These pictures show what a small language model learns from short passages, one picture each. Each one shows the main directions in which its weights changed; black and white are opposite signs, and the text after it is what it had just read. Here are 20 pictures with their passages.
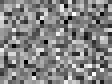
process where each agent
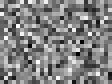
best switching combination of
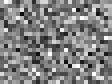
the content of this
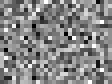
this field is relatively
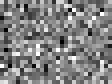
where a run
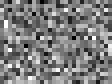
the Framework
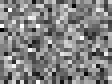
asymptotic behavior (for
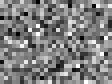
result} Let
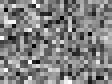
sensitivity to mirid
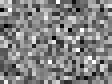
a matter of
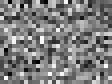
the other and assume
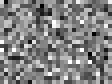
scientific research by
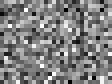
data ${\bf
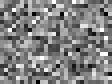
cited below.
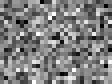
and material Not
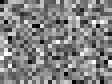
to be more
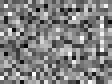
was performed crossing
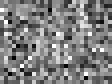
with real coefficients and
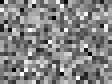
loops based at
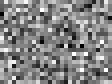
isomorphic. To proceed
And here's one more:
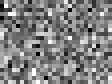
improving productivity for
